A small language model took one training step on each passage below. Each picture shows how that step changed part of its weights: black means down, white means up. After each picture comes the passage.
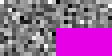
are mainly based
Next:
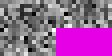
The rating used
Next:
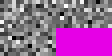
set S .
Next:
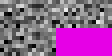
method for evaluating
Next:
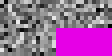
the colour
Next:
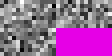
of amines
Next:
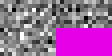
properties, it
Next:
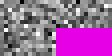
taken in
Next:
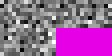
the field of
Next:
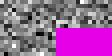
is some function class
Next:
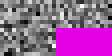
holds, and
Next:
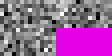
evaluated for a
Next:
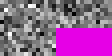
the incremental
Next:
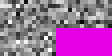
0})$ and let
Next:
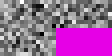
compute the
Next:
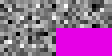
only if it is
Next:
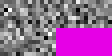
trade in
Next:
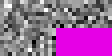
for that to
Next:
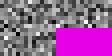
was observed that after
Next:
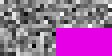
corresponding to a given
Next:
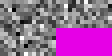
and knowledge in
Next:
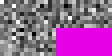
$\Sigma \subset
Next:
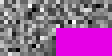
this approach is
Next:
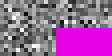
not uniquely
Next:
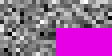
of $m$
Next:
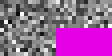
the ridges
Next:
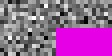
evolution for the
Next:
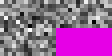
$G$ is
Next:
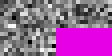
Drude model
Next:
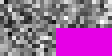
maximum of
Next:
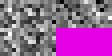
power law
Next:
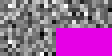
. If no such
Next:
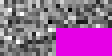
and trading are
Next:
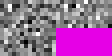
due to its
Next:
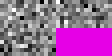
scheme in
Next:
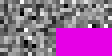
field structure during
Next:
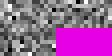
still under
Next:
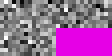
that manifest
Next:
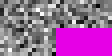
the Local
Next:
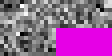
In that case,
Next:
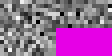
to study the
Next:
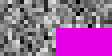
plot of
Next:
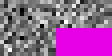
group analysis}
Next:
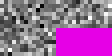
other hand,
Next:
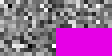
modules over
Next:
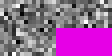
We note that
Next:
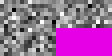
expression is
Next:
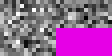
reliability to
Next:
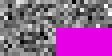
28 The potential
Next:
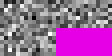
number density at the
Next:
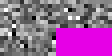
be generated at
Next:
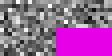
$ be much
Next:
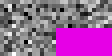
efficient not
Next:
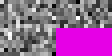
all time and
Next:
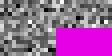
indicator that higher
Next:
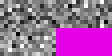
described by a
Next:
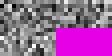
most of the
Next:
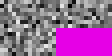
the importance of
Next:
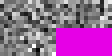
degrees of
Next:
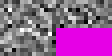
fees that
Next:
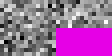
sample, respectively.
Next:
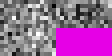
There exists a
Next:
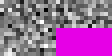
complex domain
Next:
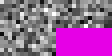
equation and equating
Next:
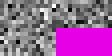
and the span
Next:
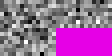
using special limit
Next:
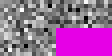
properties that allow the
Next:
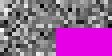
and for $k
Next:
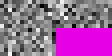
that for all
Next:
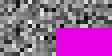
commands that
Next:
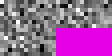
each $i$,
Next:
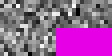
Section~4 the
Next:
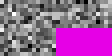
reduction from previous
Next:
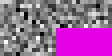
operator might
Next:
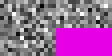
one gets
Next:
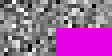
will project on
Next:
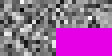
models to the data
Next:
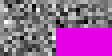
dataset was
